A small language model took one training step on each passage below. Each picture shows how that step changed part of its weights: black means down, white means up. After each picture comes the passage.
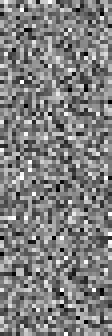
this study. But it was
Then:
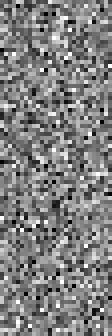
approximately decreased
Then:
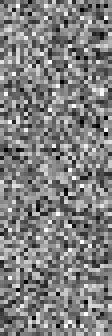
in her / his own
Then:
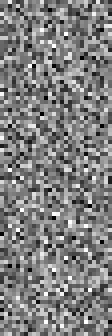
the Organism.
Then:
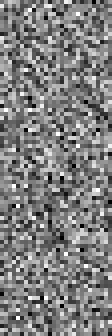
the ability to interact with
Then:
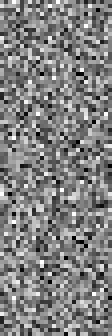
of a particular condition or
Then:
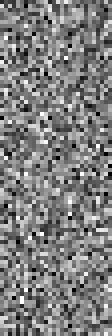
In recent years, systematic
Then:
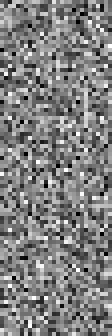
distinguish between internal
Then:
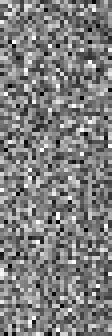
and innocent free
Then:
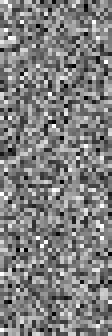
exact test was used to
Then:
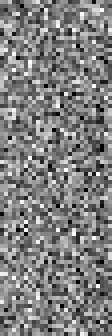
depression in females
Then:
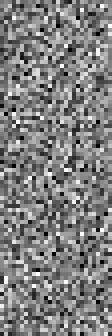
the President of the
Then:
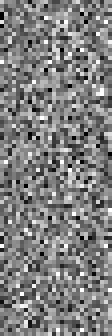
by household management and
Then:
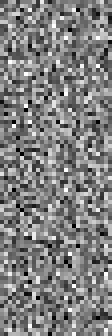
order of equal and different
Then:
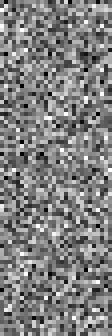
tested over a range of
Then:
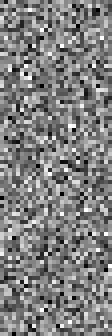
in the following theorem of
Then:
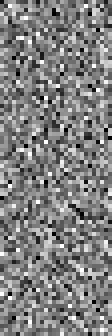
built a royal
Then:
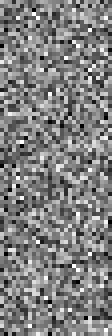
space them or when to
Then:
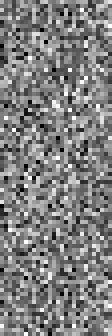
and equal number of controls
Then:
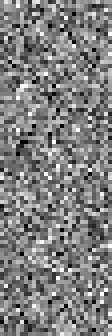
W. Kinsner,
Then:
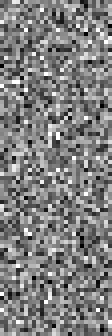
of methanol and acid
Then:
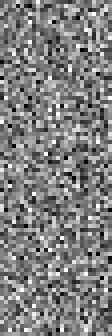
workshops. All
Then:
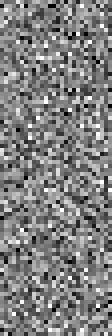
debarred. However,
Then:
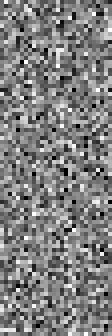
narrated this hadith
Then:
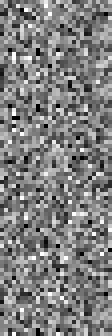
but it showed poor performance
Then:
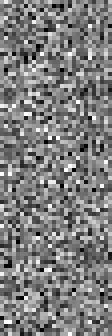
various cosmetics as well
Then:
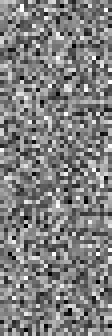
it. But then at
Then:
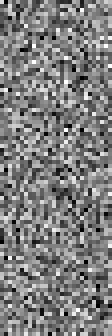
The main objective of the study
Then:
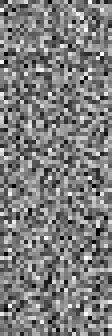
process has led to the
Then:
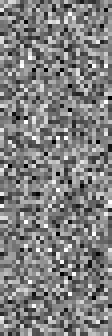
concentration. The effect of
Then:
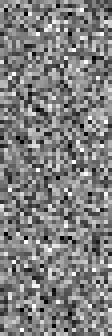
execution times,
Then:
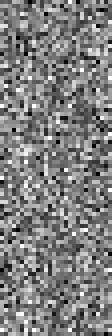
*in vivo*
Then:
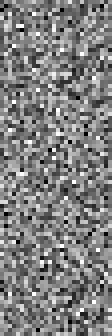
corresponds with a given
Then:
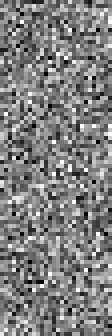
definition identifies four
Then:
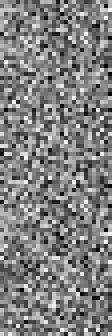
girdle) and
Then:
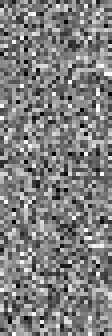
cannot be verified without
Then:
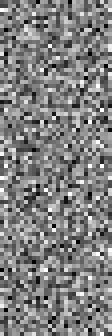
included 360 academic
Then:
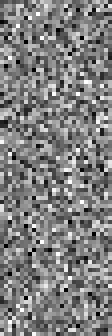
culture predicting the work
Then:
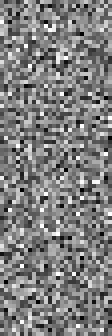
government for favorable
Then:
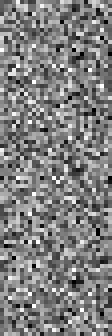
of the authors'.
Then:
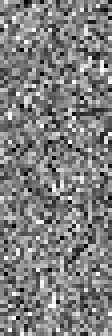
mobility and recognition
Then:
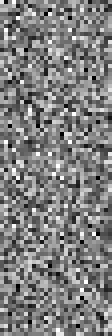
implementation of institutional changes
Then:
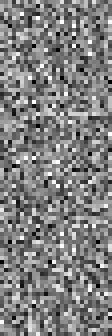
at subanesthetic
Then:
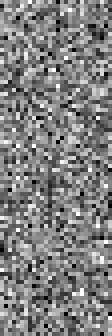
problem inherent to this
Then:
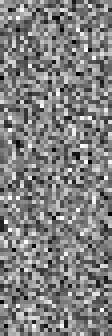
temporal trends.
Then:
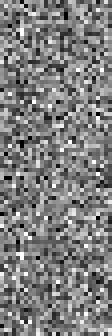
used to buttress issues
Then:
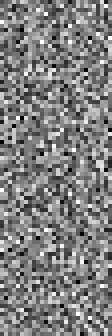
produced is a uniform
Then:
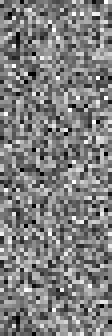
D-glucose per
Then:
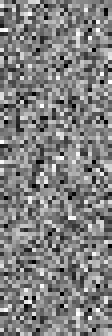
temperature range representative for the
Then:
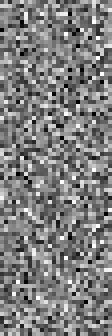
the professional community and fight
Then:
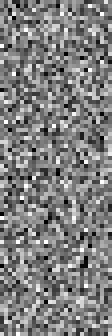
to conventional devices is
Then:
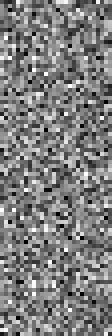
In practical terms, the results
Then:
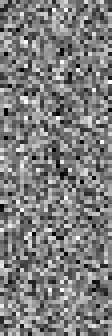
the pandemic conditions gave
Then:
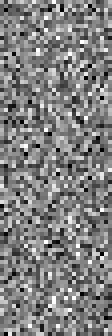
differences, and there are cases
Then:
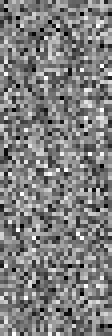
though, could not stay
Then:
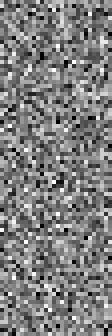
characteristics, a measure of
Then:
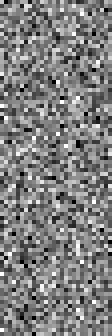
was negative ($d =
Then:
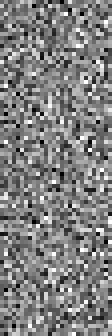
needs of the analysis, text can
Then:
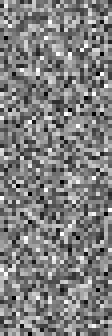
the safety and accuracy
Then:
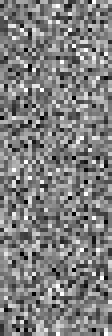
of Millennium'
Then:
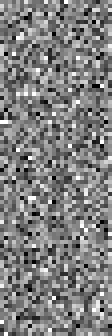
above 50 years old
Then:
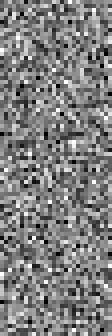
Microsoft Excel
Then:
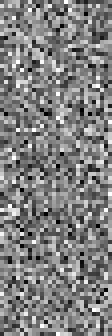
in relevant agencies
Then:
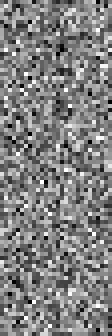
competing financial interest.
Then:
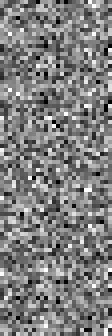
a backbone for the
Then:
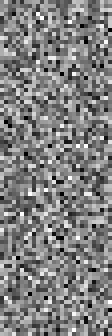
the aubergine variety
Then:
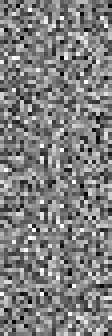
both the CBOW and
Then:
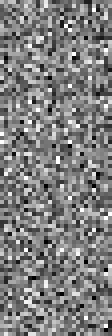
and when the formation of the
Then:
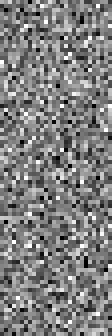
inspection of the equations
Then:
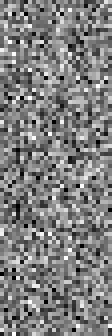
Diffractive processes,
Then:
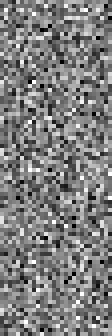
the dry season.
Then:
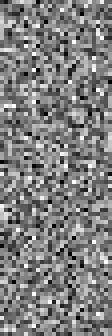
for positive peer are important factors
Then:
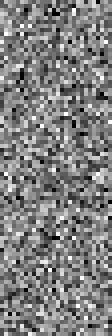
The multibody model and
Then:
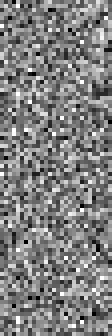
can withdraw the
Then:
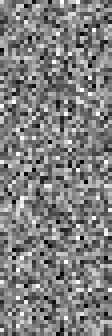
Trust, Workplace
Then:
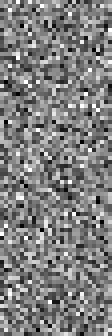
Secondary Schools
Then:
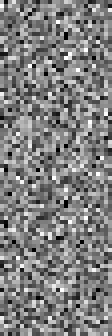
the long-term impact of
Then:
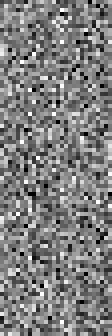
Assistant professor,
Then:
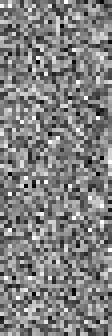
interaction in order to develop the
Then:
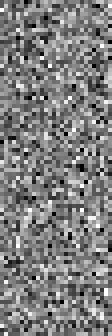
to Professor D.
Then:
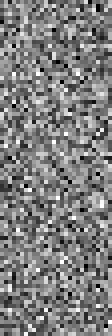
status in the first
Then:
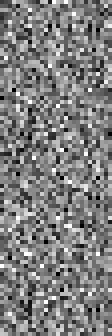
high DILI 5
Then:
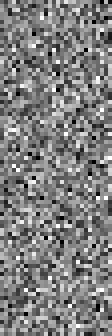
older children benefit
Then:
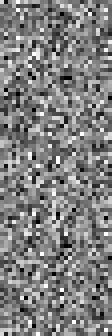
and potential Due to the
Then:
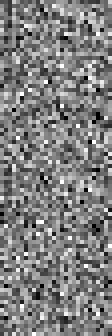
DRC knew their
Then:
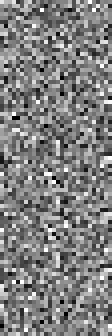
a novel emotion
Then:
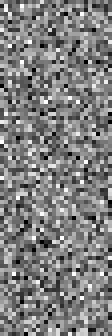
Std. Error
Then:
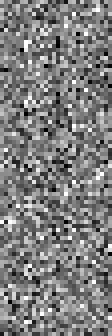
muscle signal
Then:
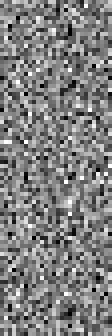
tests. In completing structure
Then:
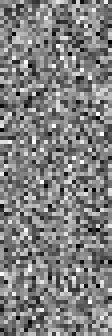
housing choice,
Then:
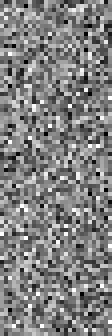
Lamboiba and
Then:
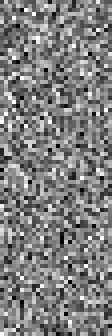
So it’s necessary
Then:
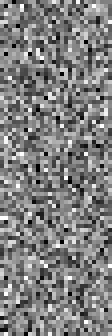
correction time - To
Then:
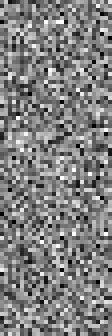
determine this length of
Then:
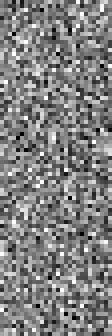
fear and awareness of
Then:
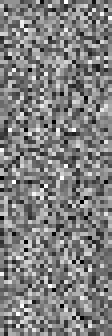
describes the transfer of
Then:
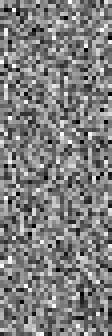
support technology adoption and share
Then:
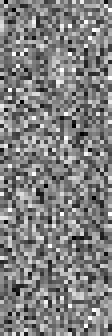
The research sample consisted of 30
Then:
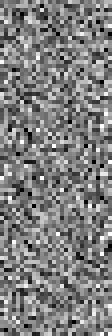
power system parameters $T_g
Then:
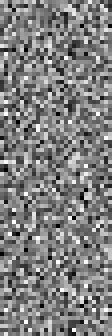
this research will be to compare
